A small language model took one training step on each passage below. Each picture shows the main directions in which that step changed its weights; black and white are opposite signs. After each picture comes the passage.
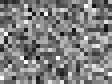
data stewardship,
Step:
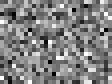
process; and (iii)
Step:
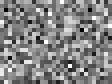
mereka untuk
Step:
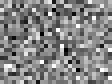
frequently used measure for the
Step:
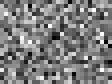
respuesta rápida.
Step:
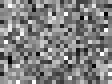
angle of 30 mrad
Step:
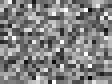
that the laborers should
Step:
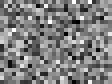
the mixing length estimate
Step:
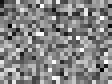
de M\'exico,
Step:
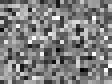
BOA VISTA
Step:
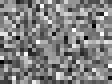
significantly larger than
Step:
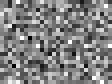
Pollution Map
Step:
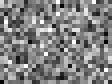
This comparison also shows
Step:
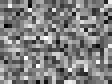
payload in the
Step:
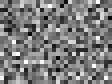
be seen in Fig.
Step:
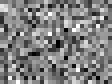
larger size. The
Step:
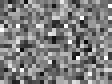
—Текст :
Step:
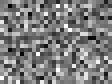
directly obtain by
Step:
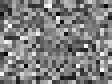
Materia inerte
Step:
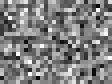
les Rodentia (le
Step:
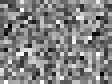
coupling between electronic states when
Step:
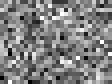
of three electrons over these
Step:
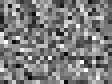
data matrix $\mathcal{Y}$
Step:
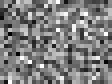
amor a la vida supera
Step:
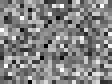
required for stability for
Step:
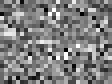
smernic takratne
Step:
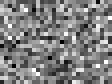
of treatment after
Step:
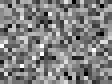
events, we integrated
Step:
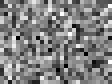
item A, B e C
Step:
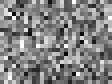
y esto puede
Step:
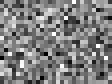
organizaciones del
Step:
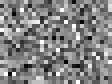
jet space $\left\{
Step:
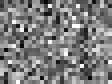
STF por ocasião
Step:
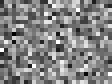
do LCAPM
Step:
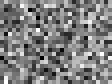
the box in the $z$
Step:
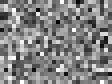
filter can be chosen
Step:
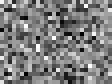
katta masalalardan
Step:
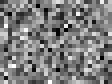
``` Please respond
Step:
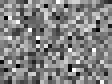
$B$ experiments.
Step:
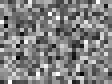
besar dan dana
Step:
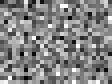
في وحدة
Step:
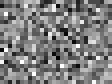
Для развития
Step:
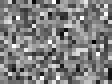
struggle with extended
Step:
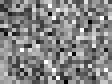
to be stiffer at
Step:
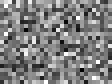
limit curves in the corresponding
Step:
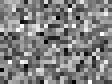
equipment and power
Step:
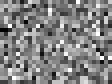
MAT, resulting in a more
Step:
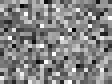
isolating the thermal
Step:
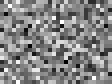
Megang harus
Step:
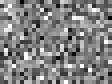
We follow the procedure described
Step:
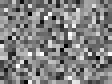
To generate multiple
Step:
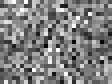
vinculación entre los
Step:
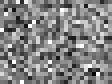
saqlab qolish va
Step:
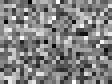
giant pulses
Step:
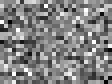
and states. The Russian
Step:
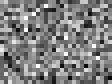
$\gamma$ at zero temperature.
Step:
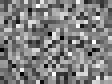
scattering media such as
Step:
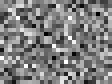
de piernas.
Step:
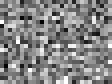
the threshold and under the
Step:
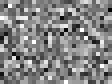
steep Wien tail
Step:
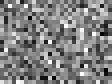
and young stellar
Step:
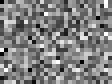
технологій у
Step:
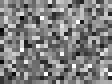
paper is to determine
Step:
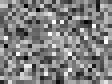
simplifications occur
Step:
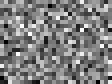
pela emoção.
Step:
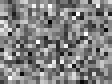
disponibilizados no
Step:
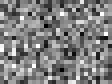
union of the infinite
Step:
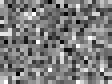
variance after a
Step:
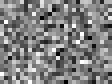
с целью
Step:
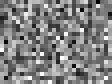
był wielkim
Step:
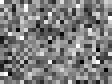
Aborto tardio
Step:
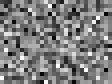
громадян по
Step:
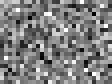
C.W. Kim,
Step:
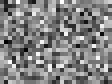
protein in cells and
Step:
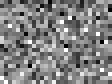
Гоффман у
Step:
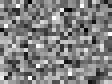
spin‑dependent transport
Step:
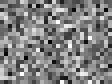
On the one hand, this
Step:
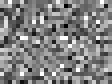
The same is also the case for the
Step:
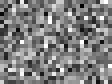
radio galaxies are not
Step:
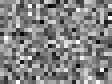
SKI teachers use a
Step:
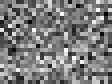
intención discursiva
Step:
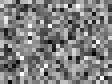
QCD. In the case of
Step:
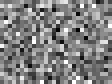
из проблем
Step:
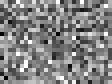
in magnetic fields up to
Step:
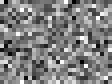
que hay dentro de un
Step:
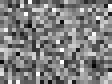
with NOBRADE
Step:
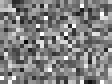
apoio dos petianos
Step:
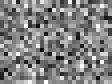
Uretsky and
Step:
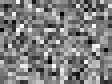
tadbir etishning
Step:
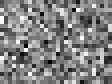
The notification is done
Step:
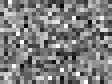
with the inner component
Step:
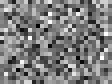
is not yet fully
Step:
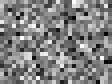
correspondientes de los
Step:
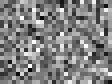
there are two phases.
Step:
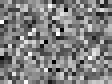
of Astronomy,
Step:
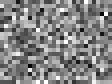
a few hundred
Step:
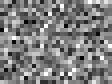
data supporting the findings of
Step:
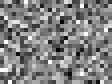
о факторах,
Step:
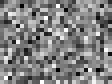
(FP) phase at
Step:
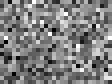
algorithms and capabilities
